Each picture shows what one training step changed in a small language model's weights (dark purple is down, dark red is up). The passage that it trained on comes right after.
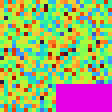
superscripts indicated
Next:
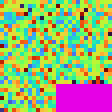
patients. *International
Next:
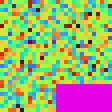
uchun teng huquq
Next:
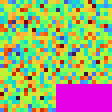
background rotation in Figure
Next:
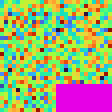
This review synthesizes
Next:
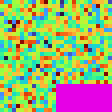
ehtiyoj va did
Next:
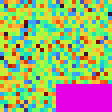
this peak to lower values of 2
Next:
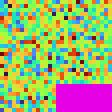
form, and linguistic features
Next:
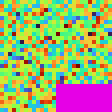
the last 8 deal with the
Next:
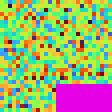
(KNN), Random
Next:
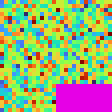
parameter related and finding the accuracy
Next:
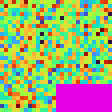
to be computed easily.
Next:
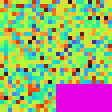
because in the stationary state the
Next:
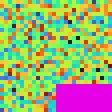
the inclines of improvement on
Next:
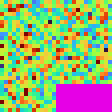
hfu, t) + \beta
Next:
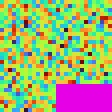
you think back to that
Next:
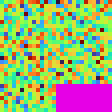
Горин Е.
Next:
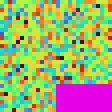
educação, dos quais
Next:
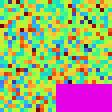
Recognizing skill
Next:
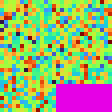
Through Profitability In an
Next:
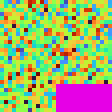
Irving in a thorough
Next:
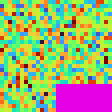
internet muloqoti
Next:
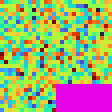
geopolitics variant
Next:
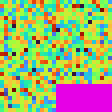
their redshifts for
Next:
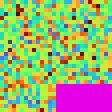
enfrentan múltiples
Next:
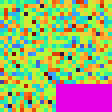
fatores associados ao
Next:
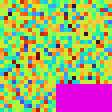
Rahmen für die
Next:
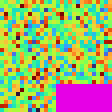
timely access to quality
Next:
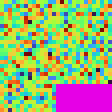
de las narraciones.
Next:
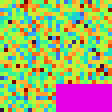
significant reduction in inference bias and
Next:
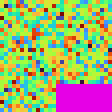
type-3 secretion system
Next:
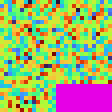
source event processing,
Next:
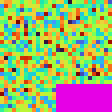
of several protocols for a
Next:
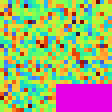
ICT control & communication
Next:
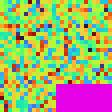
Description d'un
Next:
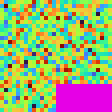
`physical' location in
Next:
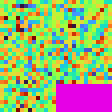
numerical analytic method to study
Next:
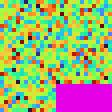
$e$ by putting enough
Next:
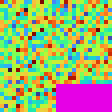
Normstichprobe der
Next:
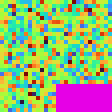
return to the proof of
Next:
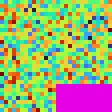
bu fikrlaridan
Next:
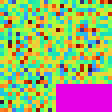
vascular genesis in
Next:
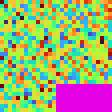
public officials,
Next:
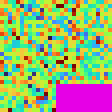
is a mixture of
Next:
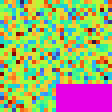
fragmentation threshold
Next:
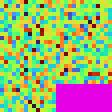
result by Craddock et al
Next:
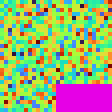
discrete lattice from
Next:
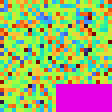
not unexpected if the transition
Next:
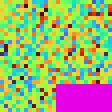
also find border collision
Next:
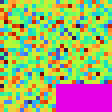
to obtain multiple enqueues.
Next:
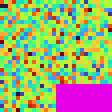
refer to these fishes as
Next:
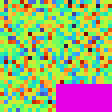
керак! Вой,
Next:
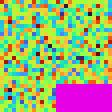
energy dissipation reads
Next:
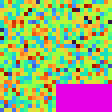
emergentes e reduzir
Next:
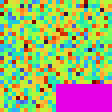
the patients in years was
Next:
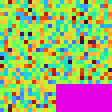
learning styles as can be observed from
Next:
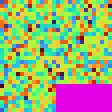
load. *Journal of
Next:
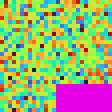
data from all sessions for each
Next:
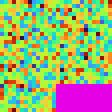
mio, che misuro
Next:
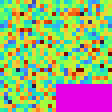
features of the public style
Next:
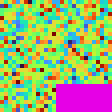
Therefore, in this work, the
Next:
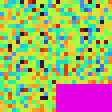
which have medico-legal
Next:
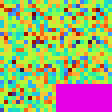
the BEC coherence
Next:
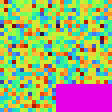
the integrative impact of these
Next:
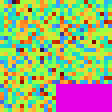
If we assume for
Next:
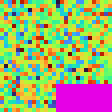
e QUEIROZ,
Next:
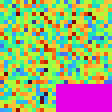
by switching the
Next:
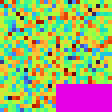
research outputs accessible and
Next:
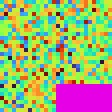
some detailed considerations about the
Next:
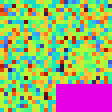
of the in-plane spin for
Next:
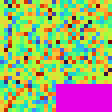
Data, and Materials
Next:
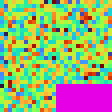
і конструкцій на
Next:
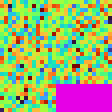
subsequent extraction into
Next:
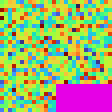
the execution of the regional
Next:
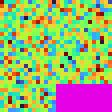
the VDREs of the
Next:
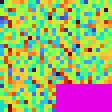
- W_{Szilard} =
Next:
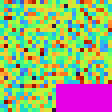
7) условия
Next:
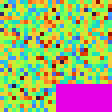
C., Wynhoff I. &
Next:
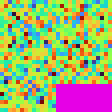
about 7-10% of cases,
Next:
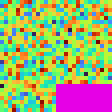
l'usage des nouvelles
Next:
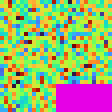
higher education," *Journal of
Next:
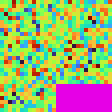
insemination (AI) at a
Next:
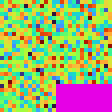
temperature. However, the deformation
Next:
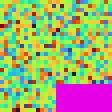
published works are meeting
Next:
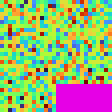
formulation of the coupled
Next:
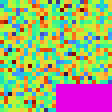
the conditional probability formula
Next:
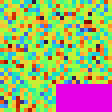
ferroelectric and
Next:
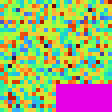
un centre d'aide ou
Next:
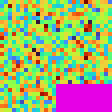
vanilla Spark. A
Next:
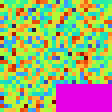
independent given a fourth one
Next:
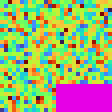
developers and testers to perform IT
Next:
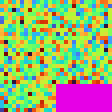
supervised the work,
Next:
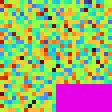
the role of a material model is to
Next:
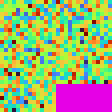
Warsaw Demo
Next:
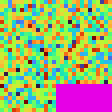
Euclidean norm. For
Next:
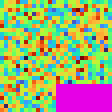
Eklund AC,
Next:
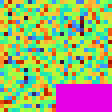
Y, Yim I. Efficacy
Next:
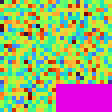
or statically by constraining
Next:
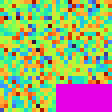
to present new lexical and
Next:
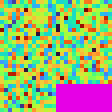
until September, which
